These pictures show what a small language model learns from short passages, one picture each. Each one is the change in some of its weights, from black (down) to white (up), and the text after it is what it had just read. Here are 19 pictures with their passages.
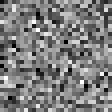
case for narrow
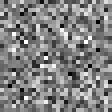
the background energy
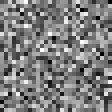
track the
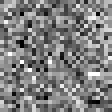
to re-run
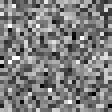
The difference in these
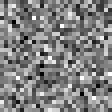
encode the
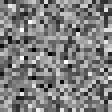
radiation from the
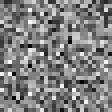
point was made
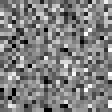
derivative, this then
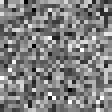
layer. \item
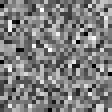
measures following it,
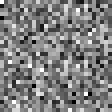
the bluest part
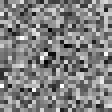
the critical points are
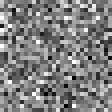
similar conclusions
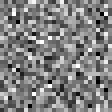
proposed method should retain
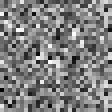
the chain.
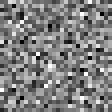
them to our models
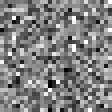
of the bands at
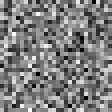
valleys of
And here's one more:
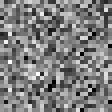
momenta can be
